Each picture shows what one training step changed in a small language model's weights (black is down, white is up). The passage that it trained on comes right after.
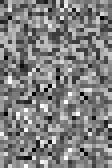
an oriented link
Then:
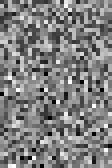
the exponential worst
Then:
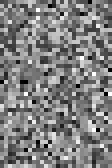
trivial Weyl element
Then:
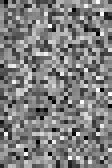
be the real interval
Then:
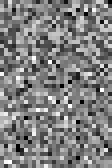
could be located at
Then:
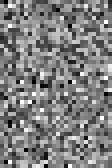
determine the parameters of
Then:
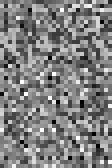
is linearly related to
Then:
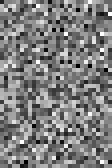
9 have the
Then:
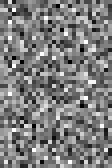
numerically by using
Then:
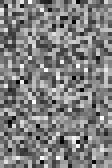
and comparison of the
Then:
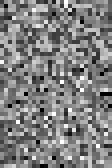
a knot in
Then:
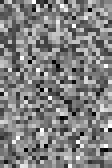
functions (see
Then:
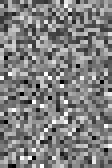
the orthogonal space of
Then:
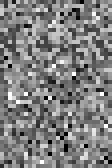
complex interpolation property
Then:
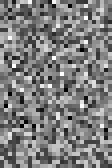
equation by using the
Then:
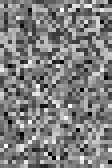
is optimal for
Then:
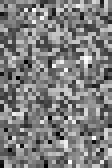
$L$ such
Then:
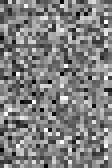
suppression. The results
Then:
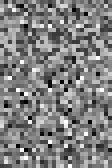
directed edges to
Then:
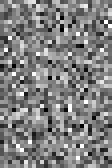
lines occur in such
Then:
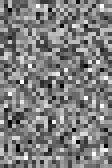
of interest on the
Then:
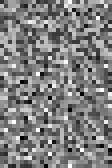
every closed convex
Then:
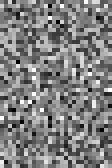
\}$ in the unit
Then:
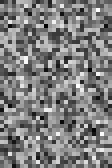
construction, but they
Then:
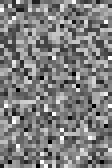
carried out using
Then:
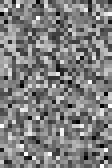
There have also been
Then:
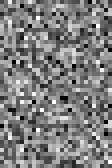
Lagrangian} The previous
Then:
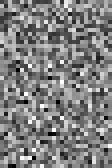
the relevant literature has
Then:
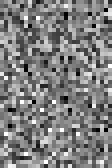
The spectral feature near
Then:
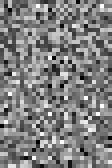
of a minimal surface
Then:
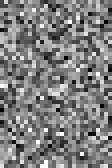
\delta}$ and
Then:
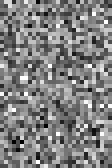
systems, this paper
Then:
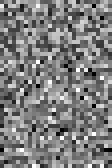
in panel F,
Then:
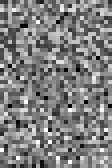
are continuous. On
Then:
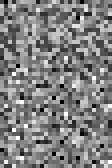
driving schemes near a
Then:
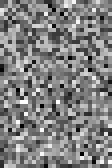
crossed product
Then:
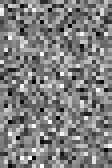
for the expected
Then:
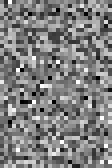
makes the information of
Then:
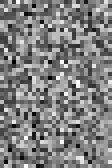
section associated with the
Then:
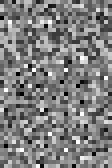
Corollary~1 of
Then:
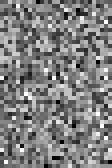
former can be
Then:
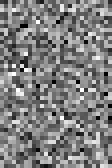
are defined by
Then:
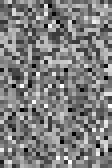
$$ hold. The
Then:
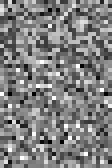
since studies of string
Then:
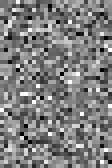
say that $\phi
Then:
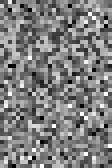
satisfies the following estimate
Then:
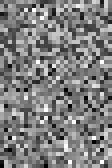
$C$ of
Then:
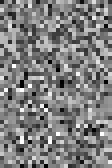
hold, then
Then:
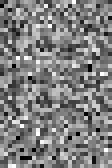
lists the selected
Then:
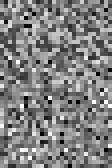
denote the posterior
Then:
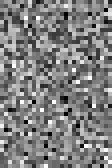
The shared
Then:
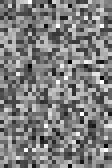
equation is that the
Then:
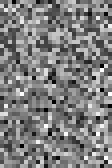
they can be directly
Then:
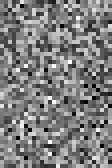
we divide the
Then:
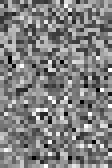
the beta functions
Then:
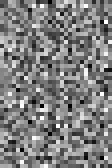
ocean using
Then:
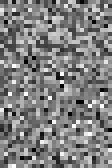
further consider the interacting
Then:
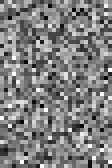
base inertial
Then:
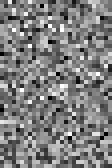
\\ \times
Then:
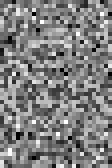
GHZ states
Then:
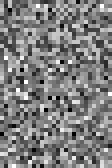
of the greater and
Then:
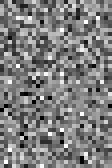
with $\widetilde
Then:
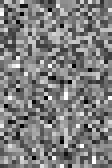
and finds
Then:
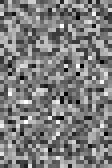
many algorithms for
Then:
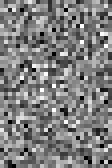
6$. This gap
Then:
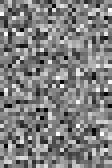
considered, we
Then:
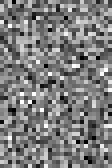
Since the calculations that
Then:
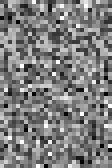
such that the structure
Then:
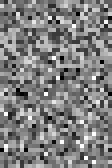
request message
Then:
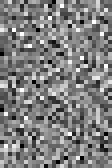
& \cdots &
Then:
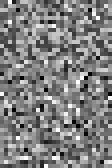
significant modifications
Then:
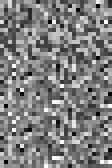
can therefore represent
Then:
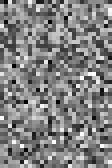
stability map in the
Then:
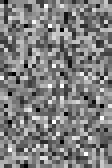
set of singularities of
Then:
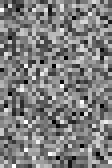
on $G$
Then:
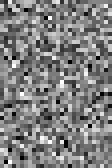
redshift using direct
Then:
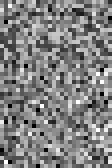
amenability has
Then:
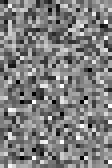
thus their contribution in
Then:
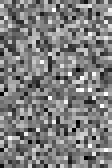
However in cases where
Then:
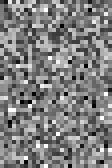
image of the identity
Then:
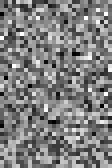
integral, it has
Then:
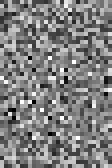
the functor associated with
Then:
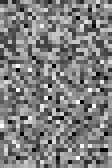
lower bound for
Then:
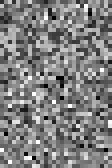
which has its first
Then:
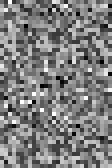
considering the first
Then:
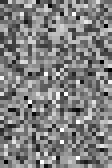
expectation, the need
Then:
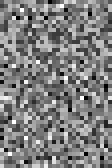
U* can be
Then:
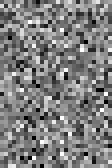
there by the bounded
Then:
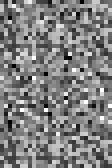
light curve of
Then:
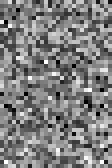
It also allows
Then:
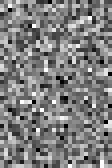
field. The first
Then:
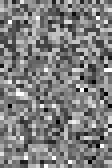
been shown that the
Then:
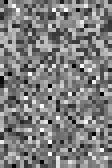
vector normal to
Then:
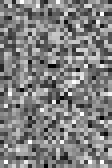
as it is impossible
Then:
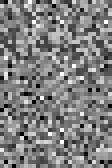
fluxes around $\nu
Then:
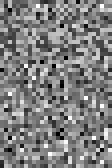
of $S$
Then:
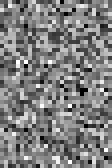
performs some act
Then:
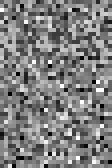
For high initial
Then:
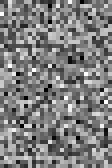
refined by
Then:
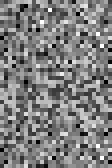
being eternal
